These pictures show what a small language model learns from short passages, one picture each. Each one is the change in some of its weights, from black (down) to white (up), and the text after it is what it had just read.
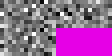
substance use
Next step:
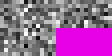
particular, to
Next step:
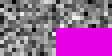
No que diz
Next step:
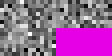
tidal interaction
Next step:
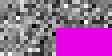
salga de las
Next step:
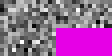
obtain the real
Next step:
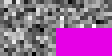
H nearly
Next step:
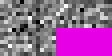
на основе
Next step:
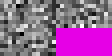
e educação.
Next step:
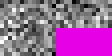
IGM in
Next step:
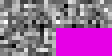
considering that for
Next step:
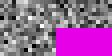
actions by the
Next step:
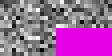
transverse scalar field
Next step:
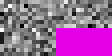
bij deze
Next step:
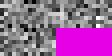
plan to explore
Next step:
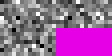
limit (full
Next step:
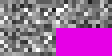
IUE spectrum
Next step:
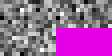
for men,
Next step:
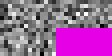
la torture,
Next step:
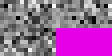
como talvez
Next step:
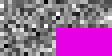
are similar to
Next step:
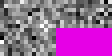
and boosted
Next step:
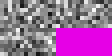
on few parameters
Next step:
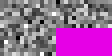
gauge bosons,
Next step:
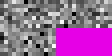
compared to a
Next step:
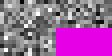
influencer les
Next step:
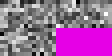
stress on
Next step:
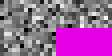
a valid chance
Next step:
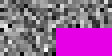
transition metal
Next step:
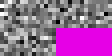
the $r$
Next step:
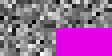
transitions into
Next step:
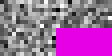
different values of
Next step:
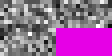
playing the
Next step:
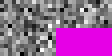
do casal
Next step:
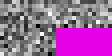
from the noise on
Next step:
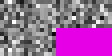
as seen in
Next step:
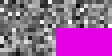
for computing
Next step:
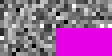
time limits,
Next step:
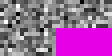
compared to that in
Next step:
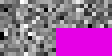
de este sonido
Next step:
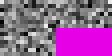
dos povos
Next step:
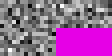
the signal in
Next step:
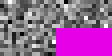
its expected distribution.
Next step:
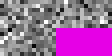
Its range is
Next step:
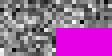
Social como é
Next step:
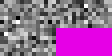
the mother
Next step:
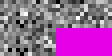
localized relation
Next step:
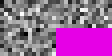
or line profile
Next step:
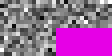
degli studi
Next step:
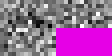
existence of
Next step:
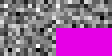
ter redes
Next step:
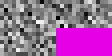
vanishes in
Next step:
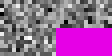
broken line in
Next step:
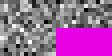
im Monat
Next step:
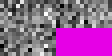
como “El
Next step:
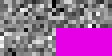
main text,
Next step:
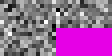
measurements and upper
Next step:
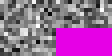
that the terms
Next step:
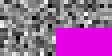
the master,
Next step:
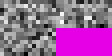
us consider the
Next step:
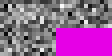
capacity by
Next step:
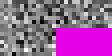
vector order parameter are
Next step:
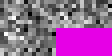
interior como
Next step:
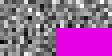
processo della
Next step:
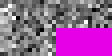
\\ Center for
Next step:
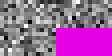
events in the
